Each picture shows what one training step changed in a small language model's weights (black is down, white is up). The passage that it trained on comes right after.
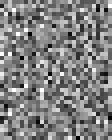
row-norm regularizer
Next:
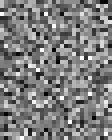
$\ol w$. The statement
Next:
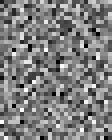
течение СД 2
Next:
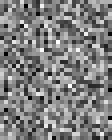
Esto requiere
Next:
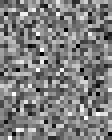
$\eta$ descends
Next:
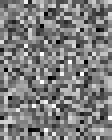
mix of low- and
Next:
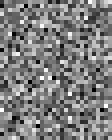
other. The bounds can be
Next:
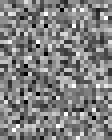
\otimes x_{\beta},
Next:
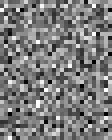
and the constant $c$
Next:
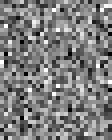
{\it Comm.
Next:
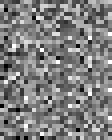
van mening dat in
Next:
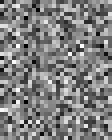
قصورها في
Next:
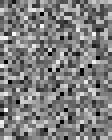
of regular points in boundary.
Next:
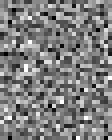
com obesidade, o
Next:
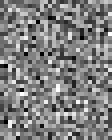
their proofs have some similar
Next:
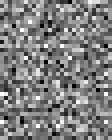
preparation modules in
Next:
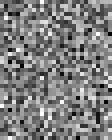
anual de decrecimiento
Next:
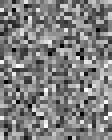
where $e(t)
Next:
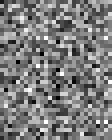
точек». При
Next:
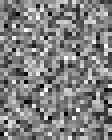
exhibits a
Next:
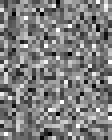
geographical and
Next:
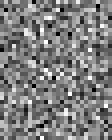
.$ The elements of
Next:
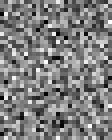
Kuadran III
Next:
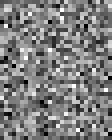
model is decomposable.
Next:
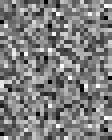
K., Hung W.
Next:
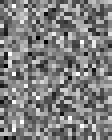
vanishing ideals:
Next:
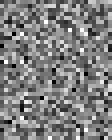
он содержит
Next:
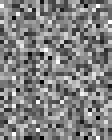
capolavori di
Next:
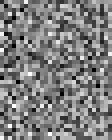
last precision run are
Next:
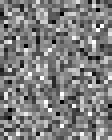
We improve upon this upper
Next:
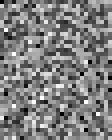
всех доступных
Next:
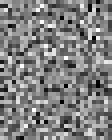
« réparatrice
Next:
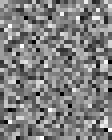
eng dolzarb va
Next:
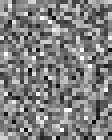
o'lim holati
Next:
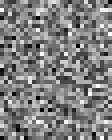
then there exist a positive integer
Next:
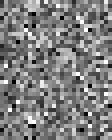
$G$ be of type
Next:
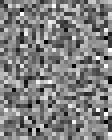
anglash, ilm
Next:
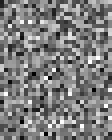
invariant with respect to the group
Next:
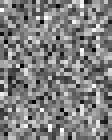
to the neighbors of
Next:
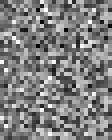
Reaktivlar va
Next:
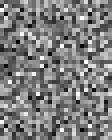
$R$ and let
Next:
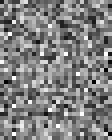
continente europeu.
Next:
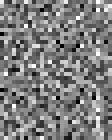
les Probabilité
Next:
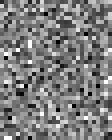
private trajectories
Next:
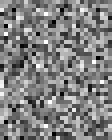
\noindent The present note is
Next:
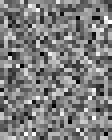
tool for the study of
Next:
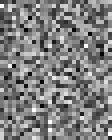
в нашей стране
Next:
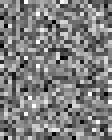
this case. \bigskip
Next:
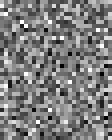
M., SUMA
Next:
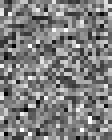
it means that this edge represents
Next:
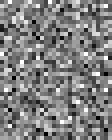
superalgebra given by \ben
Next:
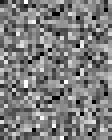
equivalence between the two methods,
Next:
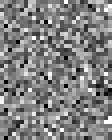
un tiers des postes
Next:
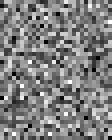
técnicos compunham o
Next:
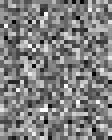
permitindo que as
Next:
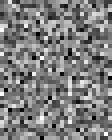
using the method exposed in
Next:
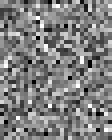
— In een zestal
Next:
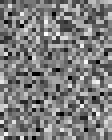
создается перевод
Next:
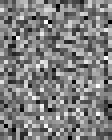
More concretely, for
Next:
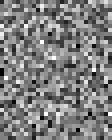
threshold would be
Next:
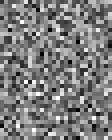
constant of separation of
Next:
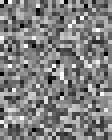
is face-preserving
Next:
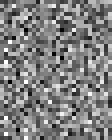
визнана у
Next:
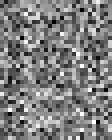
to $1$ as we
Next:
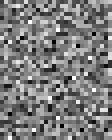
odd representation and $M$
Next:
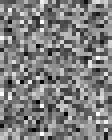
its eigenvalues. There exists an
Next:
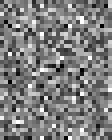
measure of identity (22)
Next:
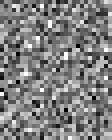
blocks on the diagonal are
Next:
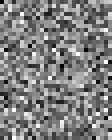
birlik, nutq
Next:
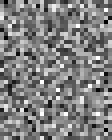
não são tratados da forma
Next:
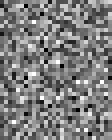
other three ones, given that
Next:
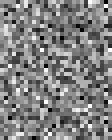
PV sizes distributed according
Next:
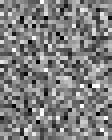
\mathfrak g]=\mathfrak
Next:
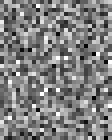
foydalanib, o'sha
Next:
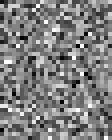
данной статье
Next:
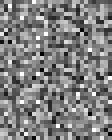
obedecer aos
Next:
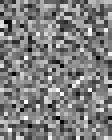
время направления
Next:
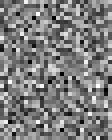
the beginning of subsection
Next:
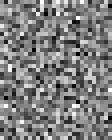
problem have been investigated and
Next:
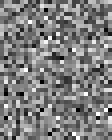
performance, doit adapter
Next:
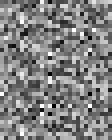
concept studies. The
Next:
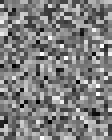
dos personas pueden estar
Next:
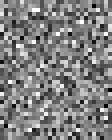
one has the following index theorem
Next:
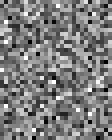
G}_n$ as defined
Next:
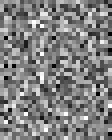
muhit yaratadi va
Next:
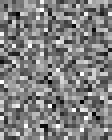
ações afirmativas
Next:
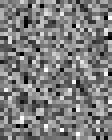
have \begin{equation}
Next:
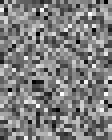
Diciembre de
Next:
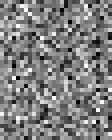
tomonidan ham xuddi
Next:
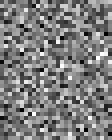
испитаника у
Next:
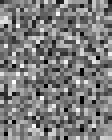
that legal instruments—such
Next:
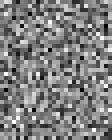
Getsemani, á
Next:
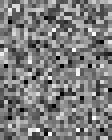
with respect to one generating set
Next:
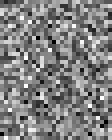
partition. } Next we
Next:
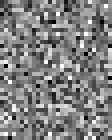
Khorezm and
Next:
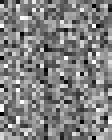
insights into characterizing
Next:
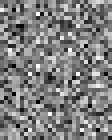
inductively we see that
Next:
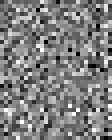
holda motivatsiya
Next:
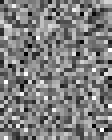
foi possível chegar a
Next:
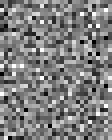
changing the variable in
